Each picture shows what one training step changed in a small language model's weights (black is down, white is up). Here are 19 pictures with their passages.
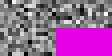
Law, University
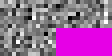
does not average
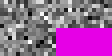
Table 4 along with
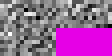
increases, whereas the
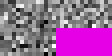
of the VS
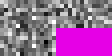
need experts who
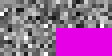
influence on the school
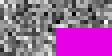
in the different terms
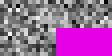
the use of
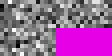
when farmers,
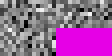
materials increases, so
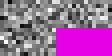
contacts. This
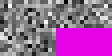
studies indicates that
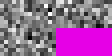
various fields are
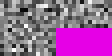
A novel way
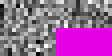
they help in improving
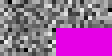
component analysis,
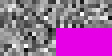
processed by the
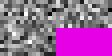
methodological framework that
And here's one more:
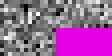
14 Knowing
